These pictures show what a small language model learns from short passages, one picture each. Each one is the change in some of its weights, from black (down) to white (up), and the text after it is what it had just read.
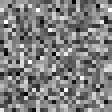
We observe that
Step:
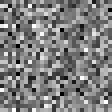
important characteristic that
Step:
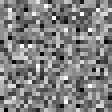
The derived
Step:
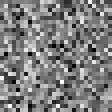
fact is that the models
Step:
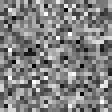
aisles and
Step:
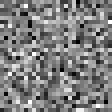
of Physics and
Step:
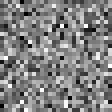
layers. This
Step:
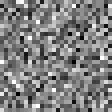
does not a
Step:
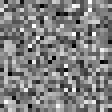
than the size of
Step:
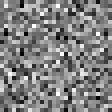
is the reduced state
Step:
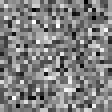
sleep duration
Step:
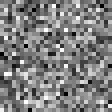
to nightmare
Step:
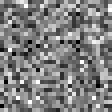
which arises from
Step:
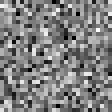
and $b$ are
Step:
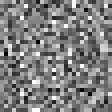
which was simulated to
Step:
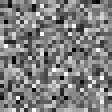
demand on quality
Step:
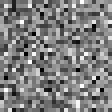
Mary Poe
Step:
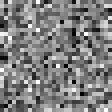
siglo XX
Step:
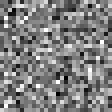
for increasing
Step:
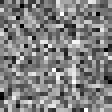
wrap around
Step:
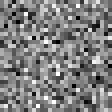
is seen as
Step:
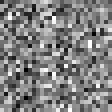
are being developed
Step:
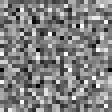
identified 5
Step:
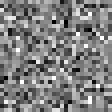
During the
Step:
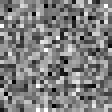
as well [4].
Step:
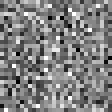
also critical for
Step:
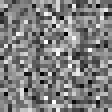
methods provide
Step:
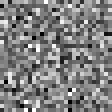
the mentioned
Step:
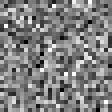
used the inferred
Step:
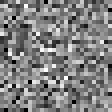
GD, and
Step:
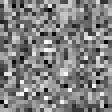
fidelity per
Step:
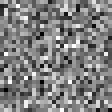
can investigate
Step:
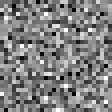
The remaining two
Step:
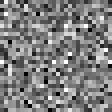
этом в
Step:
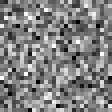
to shift the
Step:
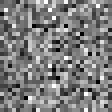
small nonzero
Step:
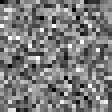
d'onda del
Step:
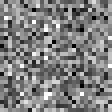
able to address
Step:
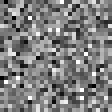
mass. While
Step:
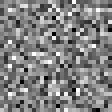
%in order to
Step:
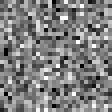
as well. And
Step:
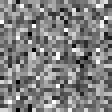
conjunto de
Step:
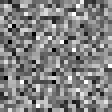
S, Zoure
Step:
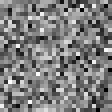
by these authors
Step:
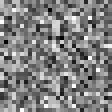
luce del
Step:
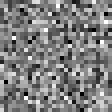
parameter for the
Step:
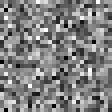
depending on the
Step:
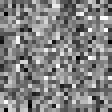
durability of the
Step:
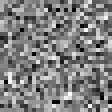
the duality in
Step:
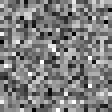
verificação de
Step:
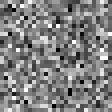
a composite
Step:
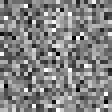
five groups of
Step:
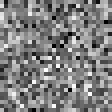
falta de
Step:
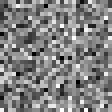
revealed the
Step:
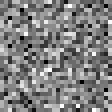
online classes.
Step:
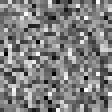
which is now
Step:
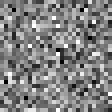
the potential case, this
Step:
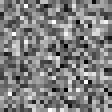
phase was made,
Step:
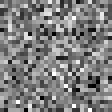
in this MPA
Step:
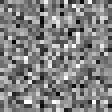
also considered in
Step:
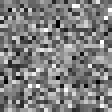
for $\Delta I =
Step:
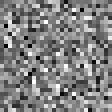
energy and the free
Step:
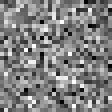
can be simply
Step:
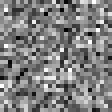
calling for our
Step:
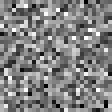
with ions of
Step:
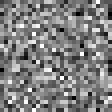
management and
